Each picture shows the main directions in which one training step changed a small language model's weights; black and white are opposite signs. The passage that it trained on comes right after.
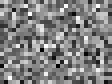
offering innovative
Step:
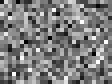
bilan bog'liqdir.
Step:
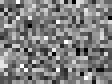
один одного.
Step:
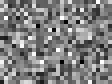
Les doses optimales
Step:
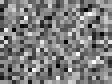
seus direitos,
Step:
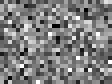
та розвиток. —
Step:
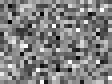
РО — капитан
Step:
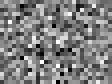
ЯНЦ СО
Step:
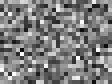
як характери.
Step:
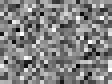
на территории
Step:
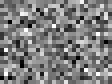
Эсанова М.
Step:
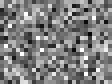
verse reflejada en
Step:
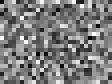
(metode BET),
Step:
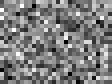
fortaleció la
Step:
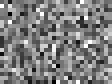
НАУКА И
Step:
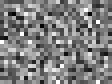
contribui para a reflexão
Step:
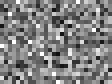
تحقيق ما
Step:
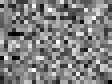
maintaining identity.
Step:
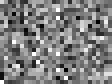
e (Re)existência
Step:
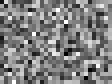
ta'lim texnologiyalari,
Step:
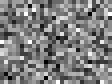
Ion Craiovan,
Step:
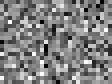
виявлені в
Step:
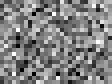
de la contraception
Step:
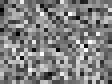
berapa jam satu
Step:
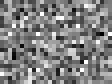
T. Wright,
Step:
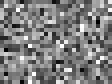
habituais devido à
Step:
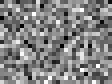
individual e a capacidade
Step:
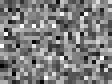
ha llevado a
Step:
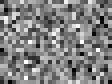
obwohl ich auch
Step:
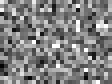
a preguntarse por qué
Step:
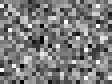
Здесь термины
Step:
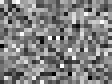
formas. Por lo tanto,
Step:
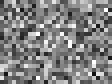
» Question de
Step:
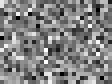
Em especial,
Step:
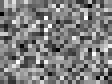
de werknemers, met
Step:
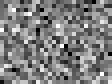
muncă calificate,
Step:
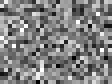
USD. Chỉ
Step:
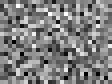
vormen ze een
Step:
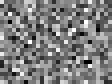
спільне призначення -
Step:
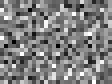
kecil kerupuk
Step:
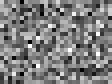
in costruzione,
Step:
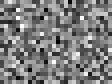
sollte aufgrund der
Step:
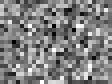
: Ірпінь
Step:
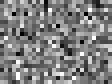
Tomsk. state
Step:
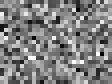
shu davrda amalga
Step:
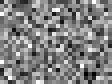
maqsad qilindi.
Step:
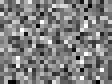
связаны между
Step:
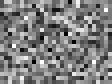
Youth Engagement
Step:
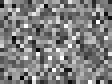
schenken, oder in
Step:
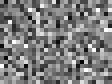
tizimida muzey
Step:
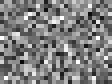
Economic Studies*,
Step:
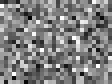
del Amazonas y en
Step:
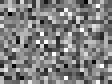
реализации своих
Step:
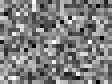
Dwi Novaria
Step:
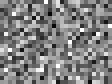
se há anomalia
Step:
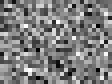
e campioni
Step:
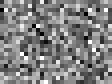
Findings of the
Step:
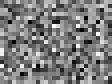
– работа с
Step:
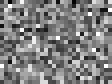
ist, war damals
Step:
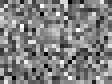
jismoniy tarbiya va
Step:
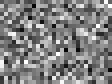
порушеннями за
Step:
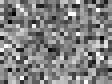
Bunda oilaning,
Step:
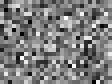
seperti satu orang
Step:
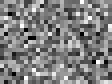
afirma que há seis
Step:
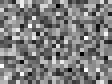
va tumanlararo
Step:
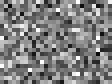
(air tanah
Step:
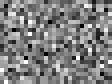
ser o no jugador,
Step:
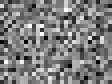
первую полевую
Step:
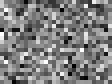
y participación de la
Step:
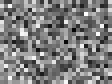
eindbalans van het
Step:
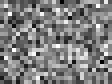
tronco común,
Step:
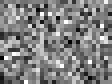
manosidagi gap paydo
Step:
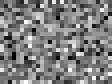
gitmesiyle, bir
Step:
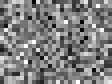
anlama Vadeli
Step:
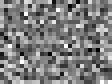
terroristische en
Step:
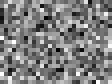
olarak Asım
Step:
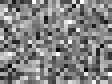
muassasani tamomlab
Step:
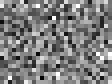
arqalı til hám
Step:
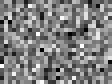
de l'offre en
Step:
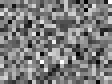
особа до вступу
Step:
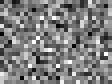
A, sasvim
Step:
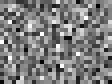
слива и др. С
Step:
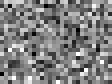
san‘atning yangi
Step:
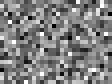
Главной целью
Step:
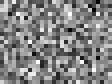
disparos con arma de
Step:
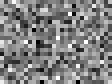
e verificou-se,
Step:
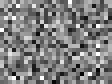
número médio de
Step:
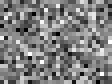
8. Философия
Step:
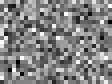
та солідарність
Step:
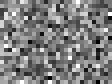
Kualitas informasi
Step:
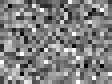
veces escapan al
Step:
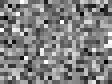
muayyan ilmiy
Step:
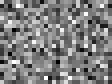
madaniy sohalardagi bir
